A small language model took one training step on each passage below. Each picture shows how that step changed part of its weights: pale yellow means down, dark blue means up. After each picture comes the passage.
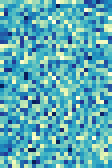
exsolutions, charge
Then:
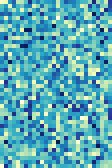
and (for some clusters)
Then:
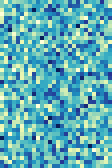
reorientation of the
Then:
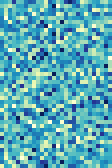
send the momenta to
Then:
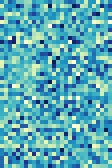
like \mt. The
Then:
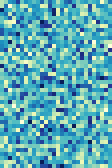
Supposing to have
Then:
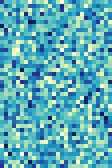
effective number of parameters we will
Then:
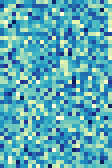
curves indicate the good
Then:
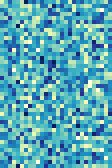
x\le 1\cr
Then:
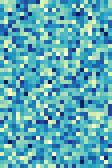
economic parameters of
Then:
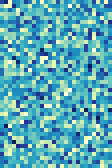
this correction has to be
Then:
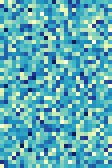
the problem. # List
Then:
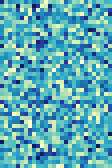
black holes can teach
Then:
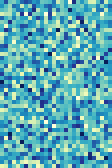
cone formation. We see
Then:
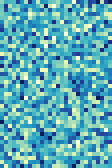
distributed Long
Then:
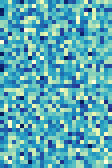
index for the flux
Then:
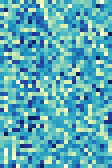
again, the activity is
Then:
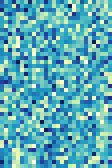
flavor quantum numbers
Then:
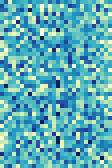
historical method used by
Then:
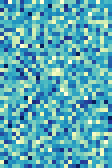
reduction, the UV and
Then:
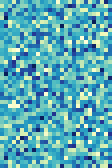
various entropies
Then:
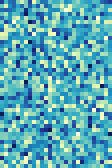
9 could possibly have
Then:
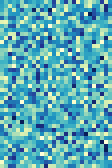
A great caution
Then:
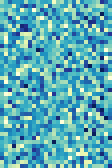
root mean squared velocity
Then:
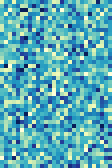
about the student, has
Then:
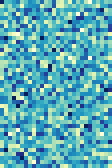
relatively small in scale,
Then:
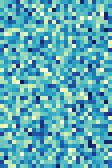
computational steps are
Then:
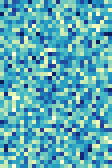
\end{align} This is
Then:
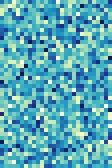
\textbf{Did not
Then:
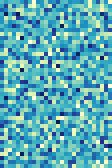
a single baseline in a
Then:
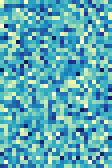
the cost for visiting
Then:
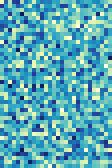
linked our emotional
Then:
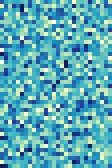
a localized energy density. These
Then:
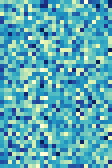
mecanismos do
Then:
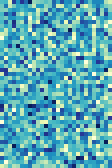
arrive at \beq
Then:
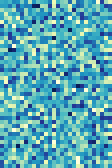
\noindent It is
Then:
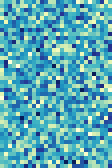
of Everything},
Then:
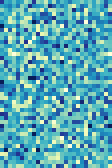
Specially, we
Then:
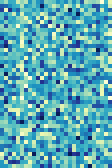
Monte Carlo
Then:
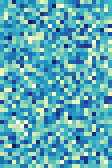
finer the detection
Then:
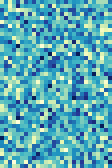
descending order), all
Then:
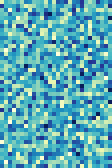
$t = 0$ is the
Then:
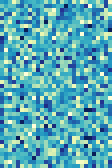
(OTDR), a
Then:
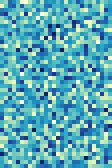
fails to describe
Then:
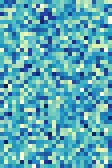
be because the x-ray
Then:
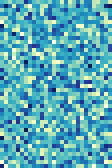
tensor under the coordinate
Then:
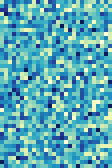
the kinematical properties of
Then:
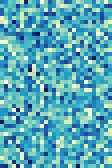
It is shown that the emission
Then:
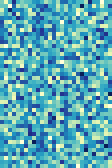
in the Higgs
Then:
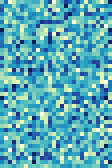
LUX exclusion limit
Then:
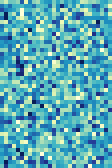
upon two observations:
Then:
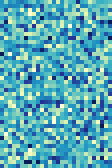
and $R_{ij}$ is
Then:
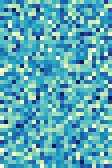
\& Walker,
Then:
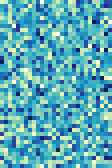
Bull. Variable
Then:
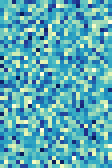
- inside the solar
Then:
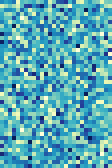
Garland and M.
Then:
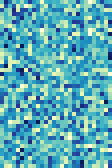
with different physical parameters, starting
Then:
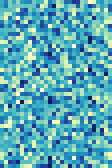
compute the minimum possible value
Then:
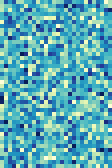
redshifts, and
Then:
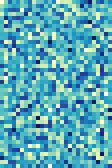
the point of singularity is
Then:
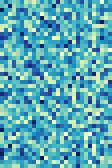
alternative routes
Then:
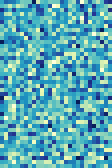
detectors are installed
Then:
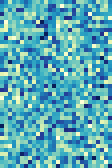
theorem assignment
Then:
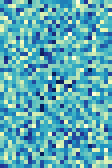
and to the vortex
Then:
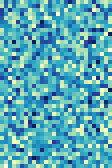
turns out to be%
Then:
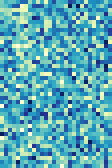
Spectre variants and
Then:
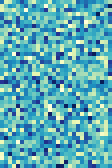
by the Office of
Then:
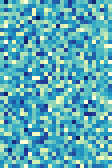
shown in Fig. 4, that
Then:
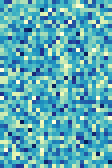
source from a color
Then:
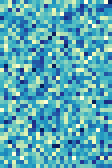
consider the embedding
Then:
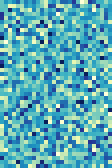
the ion in order to
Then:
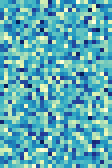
in the frequency range 0 to
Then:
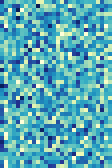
that is given in terms of the
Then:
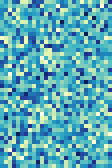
low-energy effective theory capable
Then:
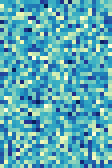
changes rapidly at
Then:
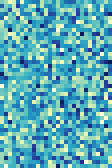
said region. Using the
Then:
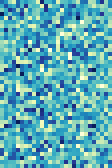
that of the highest
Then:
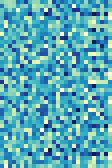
We shall show further that within
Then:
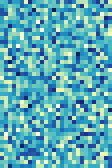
the foundation for ${\cal
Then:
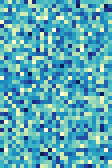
functions $\T_A$ and
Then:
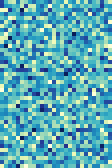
interesting to extend our
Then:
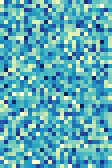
with that independently derived
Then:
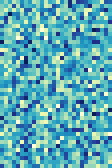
the overall appearance of
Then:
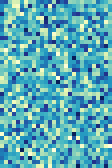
$\cM$ is a
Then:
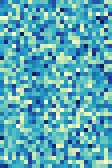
closely related to the
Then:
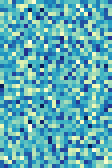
not make use of the
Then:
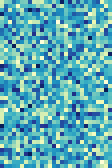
component at each of the two
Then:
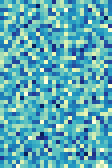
molecule is subject to
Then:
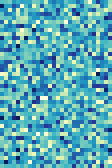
signal ($s_t =
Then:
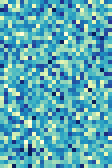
ordering of tasks for
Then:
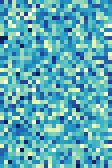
generally, for a single
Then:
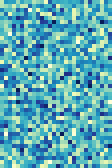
This ambiguity in
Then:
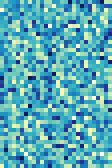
field, \beq \phi
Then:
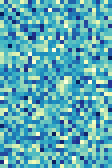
more and more attention in
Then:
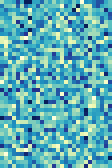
with the prediction from linear theory
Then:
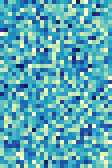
four-quark scattering
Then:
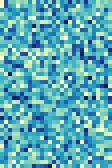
description of our data.
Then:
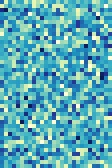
we are able to place
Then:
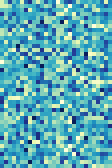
how to apply them. The
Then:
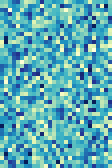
not show noticeable interface
